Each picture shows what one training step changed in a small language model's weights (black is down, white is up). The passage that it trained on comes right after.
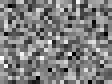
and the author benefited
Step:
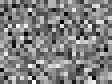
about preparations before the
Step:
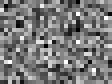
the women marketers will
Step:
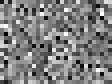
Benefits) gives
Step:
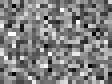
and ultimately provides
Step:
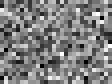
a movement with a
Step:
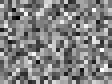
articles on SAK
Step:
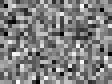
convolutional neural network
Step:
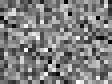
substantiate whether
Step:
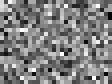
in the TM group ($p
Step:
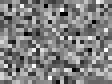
positive emotions (the
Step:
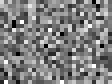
line segments with
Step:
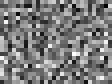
and credibility, this study
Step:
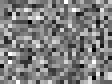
ceramics prepared
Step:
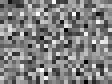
a hysteretic behavior
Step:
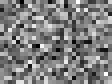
due to cost and regulatory
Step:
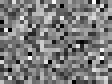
end, the interfacial
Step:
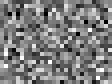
or no agroforestry
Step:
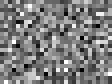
bound state, one has real
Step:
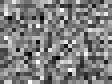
of calcium ions in
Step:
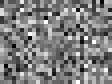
properties and material information were
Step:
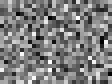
and brotherhood between
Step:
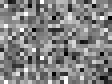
teaching. Within the research
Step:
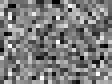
- 4) Willing to
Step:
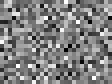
identified correlations.
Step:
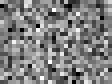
to be risk-averse
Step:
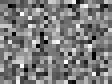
cybersex behavior
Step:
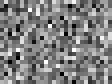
From the results of the
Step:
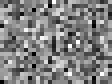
impartial service process.
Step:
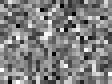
such the mineralization of
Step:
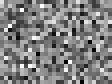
only when students “are able
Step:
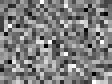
the *New York
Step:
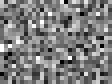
are average values of line
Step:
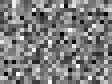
for the conclusions to
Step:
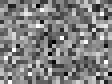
keeping EDI
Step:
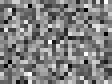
these questionnaires were
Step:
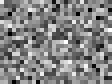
Informatics Brian
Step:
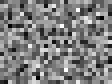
has a lower prevalence than
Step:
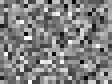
population, X_{prey}
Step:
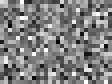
the start of the operations
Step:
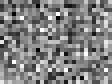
Joystick in one
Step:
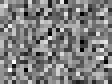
there may not exist any difference
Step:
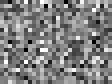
be employed infinite
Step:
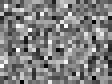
data gap is addressed.
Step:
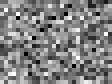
act fast. Network
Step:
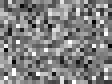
qualitative approach.
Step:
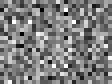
., Oliveira
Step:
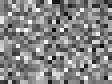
attending college in
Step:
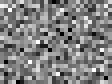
face teaching, where the
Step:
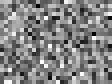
service. For statistical analysis
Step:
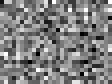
with a known powerful
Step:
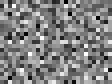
how men navigate
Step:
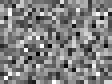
the genetic variance of
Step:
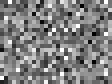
fruits, followed by
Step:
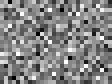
constraints* We will
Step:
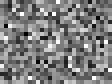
ml capacity is used
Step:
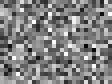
for data collection. The
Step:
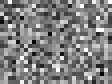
moment resisting
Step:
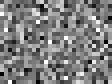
stable formulation of wide
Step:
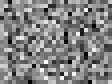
relative intensity of
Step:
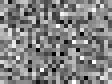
integrated diagnosis.
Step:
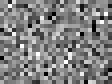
an object; an object
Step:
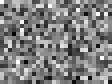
in demands of the
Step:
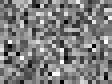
it is important to continue the
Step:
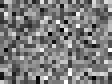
degraded images.
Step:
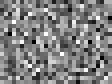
*Foc* Race 4
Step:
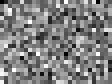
discharge monitoring)
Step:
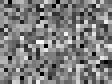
a video lesson,
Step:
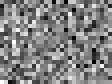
speciosa* commonly
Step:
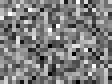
description of the manner
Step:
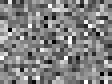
obesity [9].The
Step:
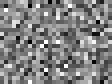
- Deliverable
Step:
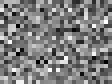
it and gets served the
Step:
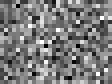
the slums of
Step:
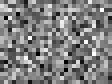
relative to IC group
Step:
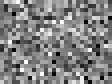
Mechanistic proposal.
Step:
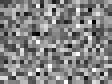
nature and it is a
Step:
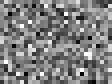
and raised me but also
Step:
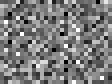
to oxidative stress,
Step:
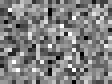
than female students' mean
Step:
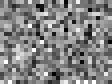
(e.g., using
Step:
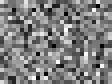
hepatic lesion
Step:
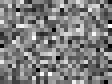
immune competent
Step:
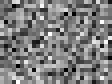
the APD calculation
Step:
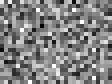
technical and economic study on
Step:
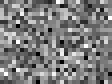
school is very important to build future
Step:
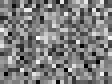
this study consisted of three
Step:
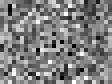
acceptable models. On
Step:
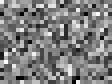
in turn, leads to
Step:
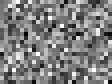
while the second expression is when
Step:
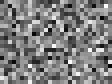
least it was not identified
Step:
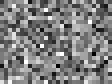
with FGSPI
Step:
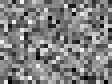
less than 20m above sea
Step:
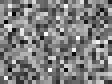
the nonuniform distribution of
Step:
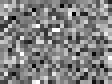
from existing creatures,
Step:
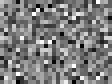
the clinical course
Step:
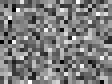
of economic, technical,
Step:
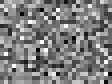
by us (Dubey
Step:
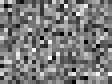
(wound) sterility
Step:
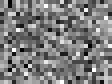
outcomes, assessment
